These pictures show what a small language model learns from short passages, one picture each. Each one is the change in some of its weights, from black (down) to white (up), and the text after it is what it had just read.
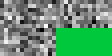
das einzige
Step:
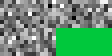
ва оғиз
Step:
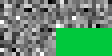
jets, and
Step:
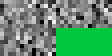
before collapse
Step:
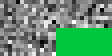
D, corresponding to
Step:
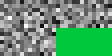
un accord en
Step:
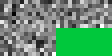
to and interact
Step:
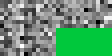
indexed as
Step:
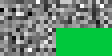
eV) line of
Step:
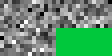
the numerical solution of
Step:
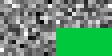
sufficiently large,
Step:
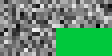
modifies the
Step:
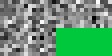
documento di
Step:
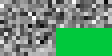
4. Ўзбек
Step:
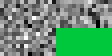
once RNAP
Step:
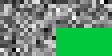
and the newly
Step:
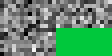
nível passou
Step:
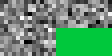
function which colors
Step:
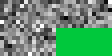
of Physics and
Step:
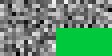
da maioria
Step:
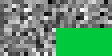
has reached sufficiently
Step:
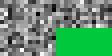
la eficiencia
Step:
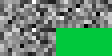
Although several models
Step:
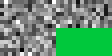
образования в
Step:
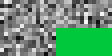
los datos
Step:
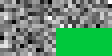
In principle, with
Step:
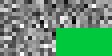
improvement. The
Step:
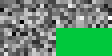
in principle has an
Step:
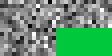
forma plena à
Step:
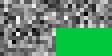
maximum produced work is
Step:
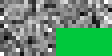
applications as part of
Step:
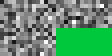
y discusión.
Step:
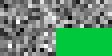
bir yöntem
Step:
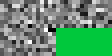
consentono di
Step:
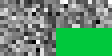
но и
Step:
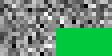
images. We
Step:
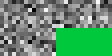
por todo lo
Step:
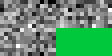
2. There exists
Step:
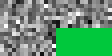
in this limit we
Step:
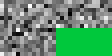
orang untuk
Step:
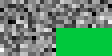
pulse spectrum in
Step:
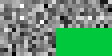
forti e
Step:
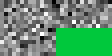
Both finite and
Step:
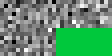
one FC layer
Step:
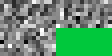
demand minus the
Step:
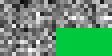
can be used to
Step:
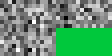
passando pelo
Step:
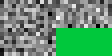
con Lhasa
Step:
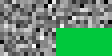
pacote foi de
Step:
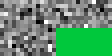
section of two
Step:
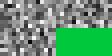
ishi bilan
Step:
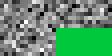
the solution for the
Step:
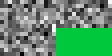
una de las
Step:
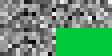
não é mais
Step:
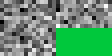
that they have no
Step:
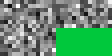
ichida" deb
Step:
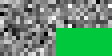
distance from the
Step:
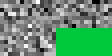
share of primary
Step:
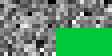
to a greater
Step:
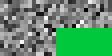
the first-order
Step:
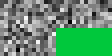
and noise. we
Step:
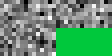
been chosen to be
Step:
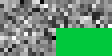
to significantly imaging
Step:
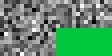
line, the two
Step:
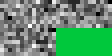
of the three
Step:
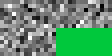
the longstanding
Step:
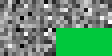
The second system we
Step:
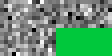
& fot.
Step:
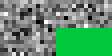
section will be
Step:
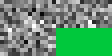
together to ensure data
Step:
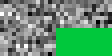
we cannot rely
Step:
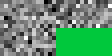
for solar and
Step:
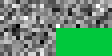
a version of the
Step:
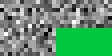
of the Republic
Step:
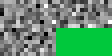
Then, the
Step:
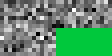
$$ This term
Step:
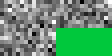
All patients were
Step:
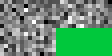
length reaches a
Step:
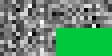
instanton is
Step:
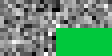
that the resistance
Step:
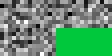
y la región
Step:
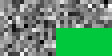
the coronal hole
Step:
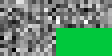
short score and
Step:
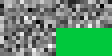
time, the
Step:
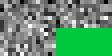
we have formally
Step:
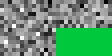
be expressed as:
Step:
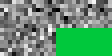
day of different
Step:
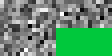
the client
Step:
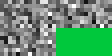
que a organização
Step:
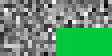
развития социальной
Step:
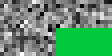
the other asymptotic
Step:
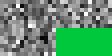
— ishlab chiqarishning
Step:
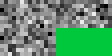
C (Applications
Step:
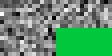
uchun bor kuch va
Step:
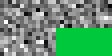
complementary error
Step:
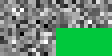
davlat pedagogika
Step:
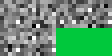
effectiveness of
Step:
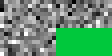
that the population is
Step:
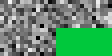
sequer 15%
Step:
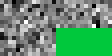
call the relation the
